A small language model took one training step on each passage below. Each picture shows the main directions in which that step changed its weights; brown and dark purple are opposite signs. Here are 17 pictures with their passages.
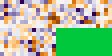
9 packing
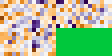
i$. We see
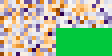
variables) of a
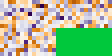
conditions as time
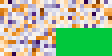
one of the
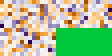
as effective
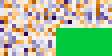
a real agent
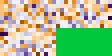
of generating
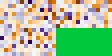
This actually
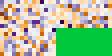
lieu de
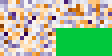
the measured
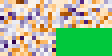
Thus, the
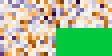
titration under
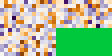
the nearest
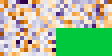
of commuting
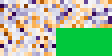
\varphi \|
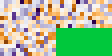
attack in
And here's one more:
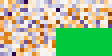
under sublinear
